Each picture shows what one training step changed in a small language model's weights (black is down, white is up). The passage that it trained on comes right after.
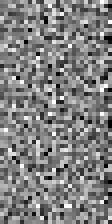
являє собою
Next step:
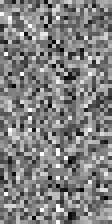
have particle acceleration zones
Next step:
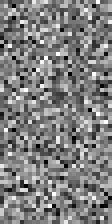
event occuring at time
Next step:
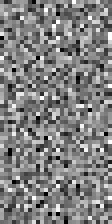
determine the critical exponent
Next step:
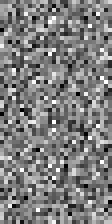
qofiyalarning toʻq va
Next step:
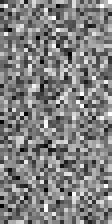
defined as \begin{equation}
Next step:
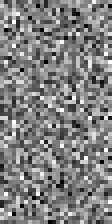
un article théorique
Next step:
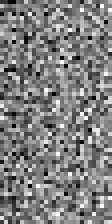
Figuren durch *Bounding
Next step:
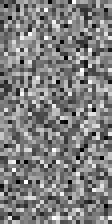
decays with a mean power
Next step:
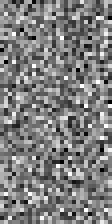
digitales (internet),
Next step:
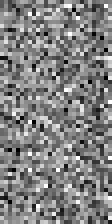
repulsive interactions. This
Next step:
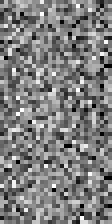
metod, xronometraj,
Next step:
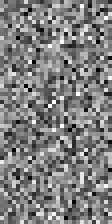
Xelia para *Chicas*
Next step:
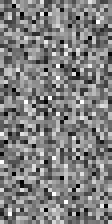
un ojo negro, al
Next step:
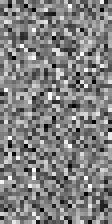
have a coordination number of two in
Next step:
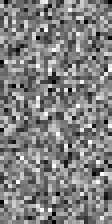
under the orientifold action
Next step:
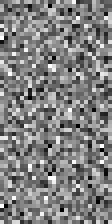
daromad bazasini
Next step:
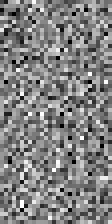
Ilmu Sosial dan Ilmu
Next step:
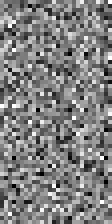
investigación relacionados con el
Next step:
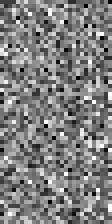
interferometer, given the the
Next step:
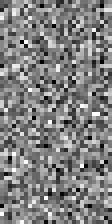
polymerization. It is interesting
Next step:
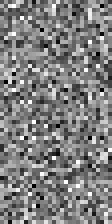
requiere de la revisión de
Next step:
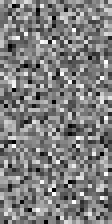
etc.) auf sich
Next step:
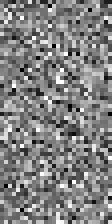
and anomalous Hall effect have
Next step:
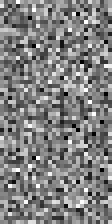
bo‘lgan davrda
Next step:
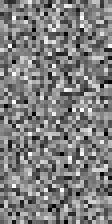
spacetime associated to the boundary
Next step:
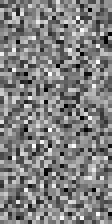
solish, maqsadga
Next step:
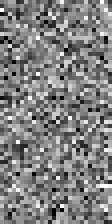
trigger using Owl or
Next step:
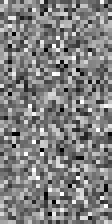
It bajargan ish halol
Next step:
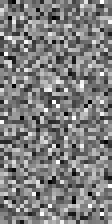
- Efthimiou C.,
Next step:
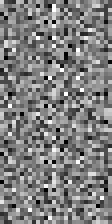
кириши маълум
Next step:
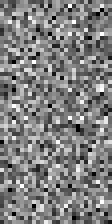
datasets to ensure
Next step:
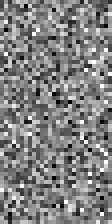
\HI{} mass it might have
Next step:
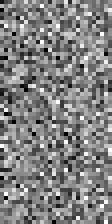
reproduce the period gap
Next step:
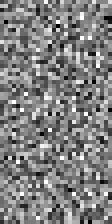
region. The orbital effect of the
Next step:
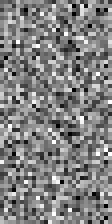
and $\Omega_{UV}$ of
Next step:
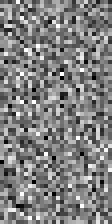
0.5 subtypes.
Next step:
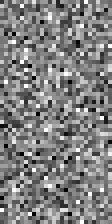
1 mm spot size. The
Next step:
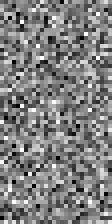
sun’iy intellekt,
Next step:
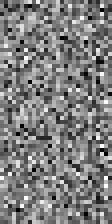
ini, profitabilitas
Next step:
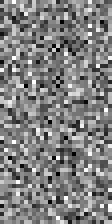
old boxers, at the
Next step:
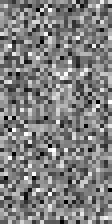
kun davomida bolalar
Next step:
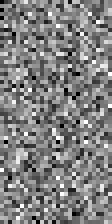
to reproduce itself come
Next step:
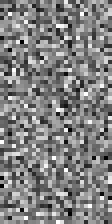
to develop strategies for the
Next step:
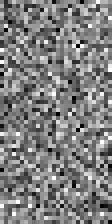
into the troposphere.
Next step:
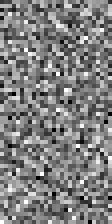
to the uniform-phase component
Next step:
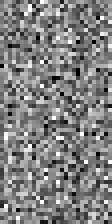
we study tunneling
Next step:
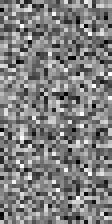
is beyond the scope of this
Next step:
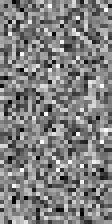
tarkibi o‘ziga
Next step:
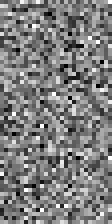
ese sentido, la deriva
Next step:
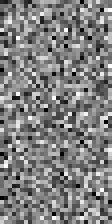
ended their response with
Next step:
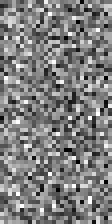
equilibration assumption, we may
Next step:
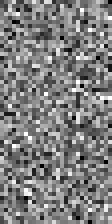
mesh. As noted before,
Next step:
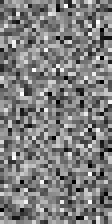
city, read, noodle,
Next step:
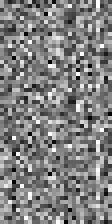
Economic Entomology*
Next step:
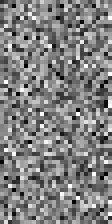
cycle of more extensive
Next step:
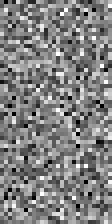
8. ABRASIVE
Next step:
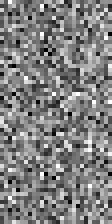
the model for a somewhat larger
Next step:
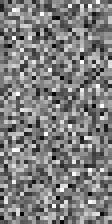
saturation of $\Delta\omega$
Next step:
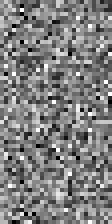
des commentaires et des avis
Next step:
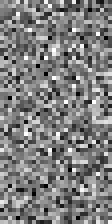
Qayqi, G'ayrat
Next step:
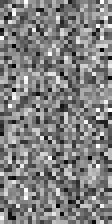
the GC; more specifically,
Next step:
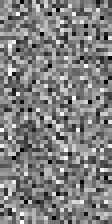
типов речевых
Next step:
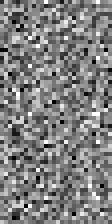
decision-making regarding
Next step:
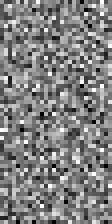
\end{align} The number operator
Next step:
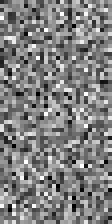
asymmetry} It is clear
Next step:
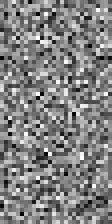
cpWER and DER. To
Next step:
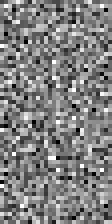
between samples when split by
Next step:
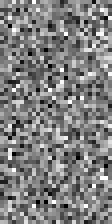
in Muse with Rewriter
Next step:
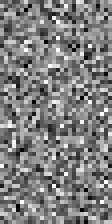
al., 2010). La secuencia
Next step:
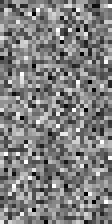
multiple interactions together. For
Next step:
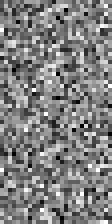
China (KITPC),
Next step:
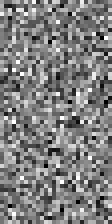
densities (regime II),
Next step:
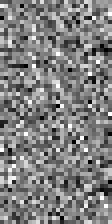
on the candidate cluster
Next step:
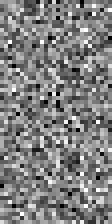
by the applied retrieval method
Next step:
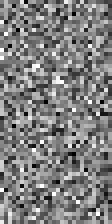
Maria Tereza Aparecida
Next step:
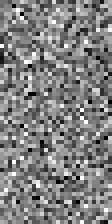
and cosmic variance for the
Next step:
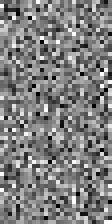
kasallikdir. Bu
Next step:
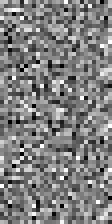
de sensibilisation «
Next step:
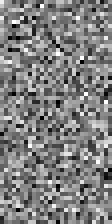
Disponível em:
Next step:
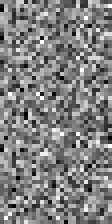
minor differences of the DOS
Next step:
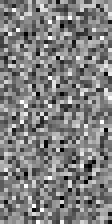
el 30 de septiembre de
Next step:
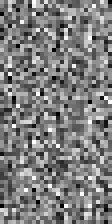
However, when non-Chinese
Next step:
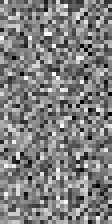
T., & Amarant, J.
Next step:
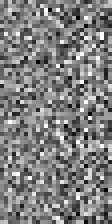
loose cluster of stars, that
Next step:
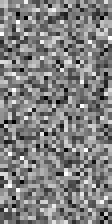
in which the teacher creates problem
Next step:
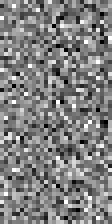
where the lateral dimension is in
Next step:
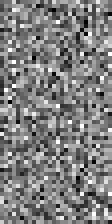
mentioned for $hold_e$
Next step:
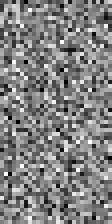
is organized as follows. Section
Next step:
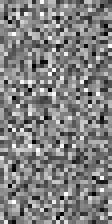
temporomandibular disorder:
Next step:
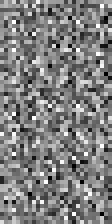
“Оқ дур” навини
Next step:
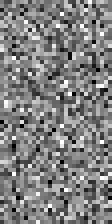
for support from the National Science
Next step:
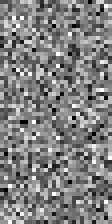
of LHC data on elastic
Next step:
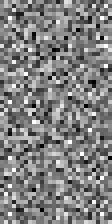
du dirigeant dans
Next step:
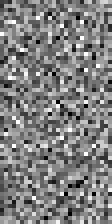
Fig.S1(f), we show the
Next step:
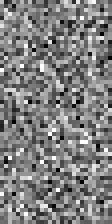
político contemporáneo
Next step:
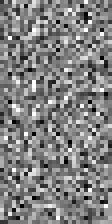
reads \begin{equation}
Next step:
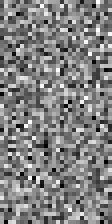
very low packing fractions,
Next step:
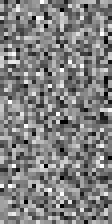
tezlik bilan amalga
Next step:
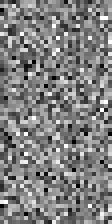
opvatten als een
